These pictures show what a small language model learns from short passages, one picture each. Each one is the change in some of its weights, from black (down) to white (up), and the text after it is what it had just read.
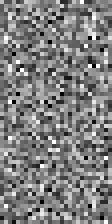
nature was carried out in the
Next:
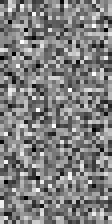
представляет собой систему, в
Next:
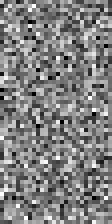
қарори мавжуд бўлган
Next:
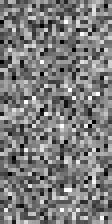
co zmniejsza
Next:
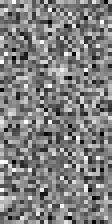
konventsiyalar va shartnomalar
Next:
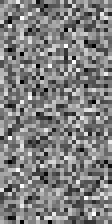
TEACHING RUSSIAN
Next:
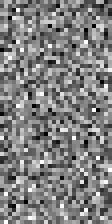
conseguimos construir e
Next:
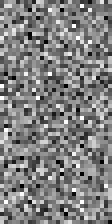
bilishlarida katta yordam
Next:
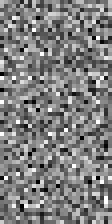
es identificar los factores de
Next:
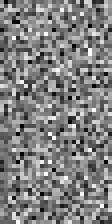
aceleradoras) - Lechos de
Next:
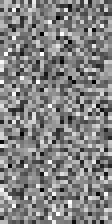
وضعیت تأهل
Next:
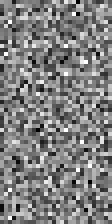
enormen Diversität der
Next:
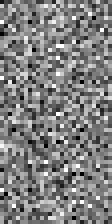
de doutorado de Carlos
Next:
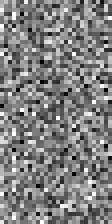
justiça formal, no
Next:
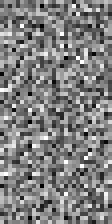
OCRs) worden
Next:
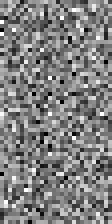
si relações impecavelmente
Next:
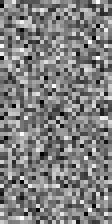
de mettre en œuvre la
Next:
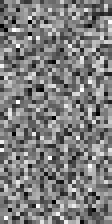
marittime, marine e delle
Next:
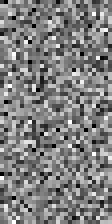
evlilik usulüyle
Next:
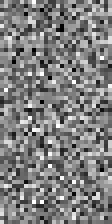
processo de ensino remoto tem
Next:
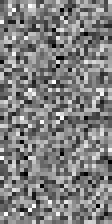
произведение, тоталитарный
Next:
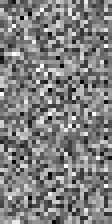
1. Mirziyoyev
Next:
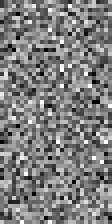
часть его разработок,
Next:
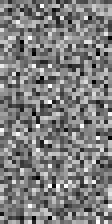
implicações neuropsicólogas
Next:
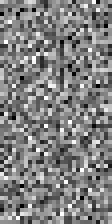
Grundzüge eines neuen
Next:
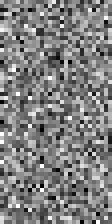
procuran la protección de los
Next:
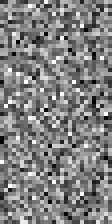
оперативного реагування.
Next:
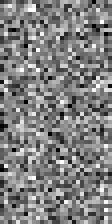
пластмасс путем
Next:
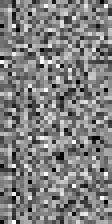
umuminsoniy qadriyatlarga
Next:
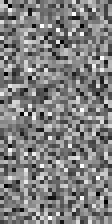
formulu scarabaeelerin
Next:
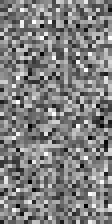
limfositlari bilan transplantatsiya
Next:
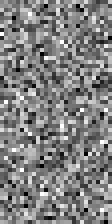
bayon qilingan voqealar
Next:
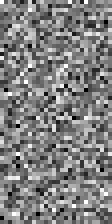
Україні під час воєнного
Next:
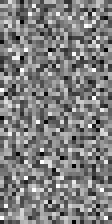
sus propios conocimientos. Se
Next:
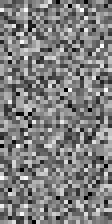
tuxum mahsulotlari,
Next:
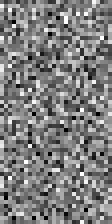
o'ynashimiz mumkin, bu
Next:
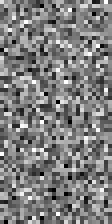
suyuq surkov moylari
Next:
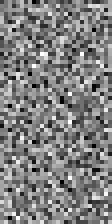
mumkin. TADQIQOT
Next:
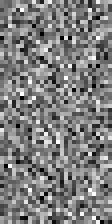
%, bei Puten war der
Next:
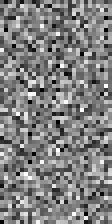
86 с. ожович Л.
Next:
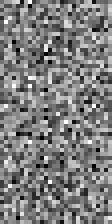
egy megoldást
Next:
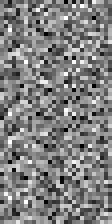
UNIAVAN Sara Sama
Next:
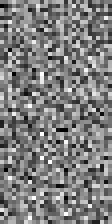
Preparation of Corrosion
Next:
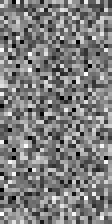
sporcu kimliği ile
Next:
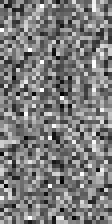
informazioni principali sono
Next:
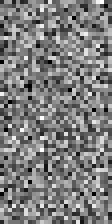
opportunities and potential
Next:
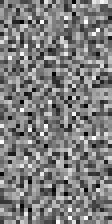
Nizomiy Ganjaviy
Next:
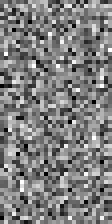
врач стоматолог –
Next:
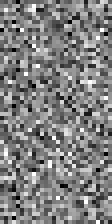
joylashtirish va sinxronlashtirishning
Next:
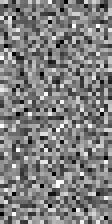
la organización eclesiástica y
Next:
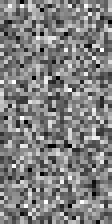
подтверждают, что
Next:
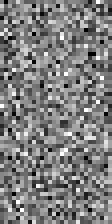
moradores que vão se apropriar
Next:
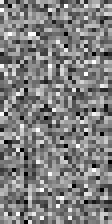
новий статут товариства
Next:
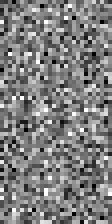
тизимларда амалга
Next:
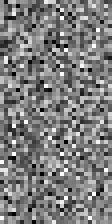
Acesso em: 28 jul.
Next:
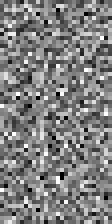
ошди, аммо ошиши
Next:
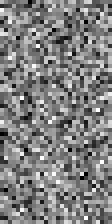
mamlakatni ijtimoiy-iqtisodiy rivojlantirish
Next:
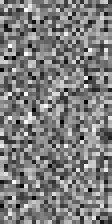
Ординск лагерида,
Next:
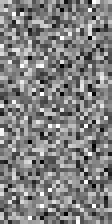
le bien-être collectif
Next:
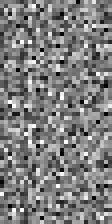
магазинов маленькими
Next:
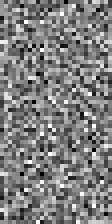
no cuentan con vivienda o que
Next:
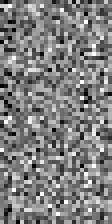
лечения пострадавших с
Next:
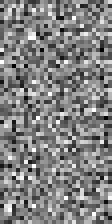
панорамного остекления,
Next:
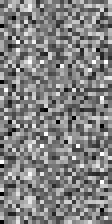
В ПРОШЛОЕ ТОМ
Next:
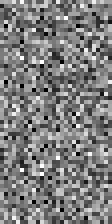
Pupo Pupo, Universidad
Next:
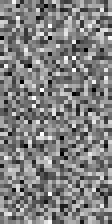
internacional escandinavo** como
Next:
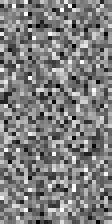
e achava que alguém
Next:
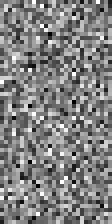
overall health. Various
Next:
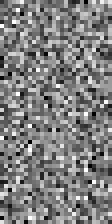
chamado brutalismo
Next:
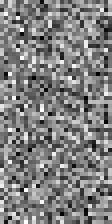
nuevo, pero, mirándome
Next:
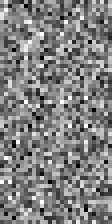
sog'ligiga ijobiy
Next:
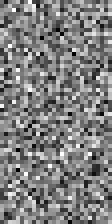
постановка проблемы // Образование
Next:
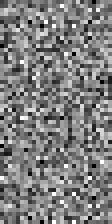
kings and the power.”
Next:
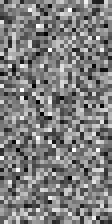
besseyi* в культуре
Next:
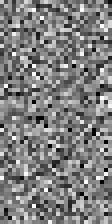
5. “Axborot erkinligi
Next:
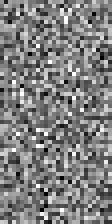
dolzarb yondashuvlar..... 129
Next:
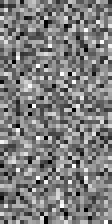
muhim tarkibiy qismi
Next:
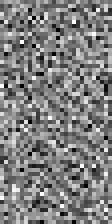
que fueran de uso escolar, solo
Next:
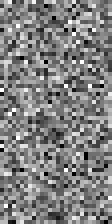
O SISNEAT como exemplo
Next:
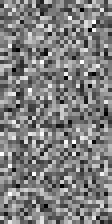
International Scientific Surgical
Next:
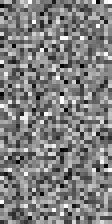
kórkem-óner hám
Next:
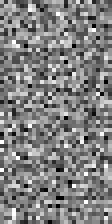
тритикале використовуються
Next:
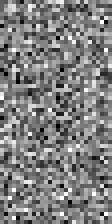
высших учебных заведениях?
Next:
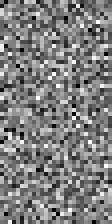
P.S., Candidate of Sciences
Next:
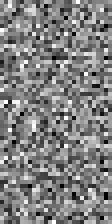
металлов [6]. Несмотря
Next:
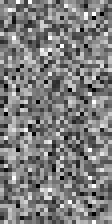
çalışmaların ikisinde
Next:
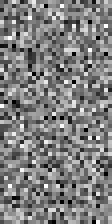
kan overal ter wereld
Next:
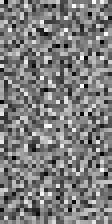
Sumber Daya Manusia*.
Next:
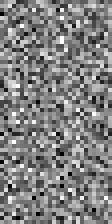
olishda katta ahamiyatga ega.
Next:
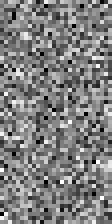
Ibragimova F. E.
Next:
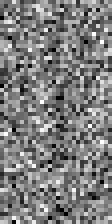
yang sangat penting bagi
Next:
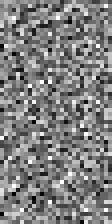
econômicos e são obstáculos
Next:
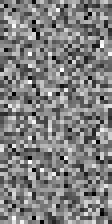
листьев Ковыля мы
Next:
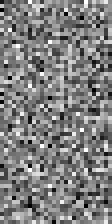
existente. Figura 3.
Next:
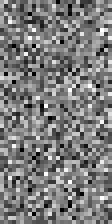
o'pka gipertenziyasi
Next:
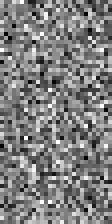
posteriormente por Decaisne
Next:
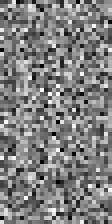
за собой следующую
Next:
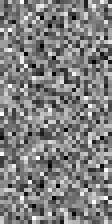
Engloba todas las
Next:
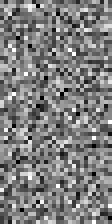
распространённые на
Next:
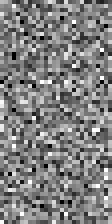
música (*Apolo*) y su
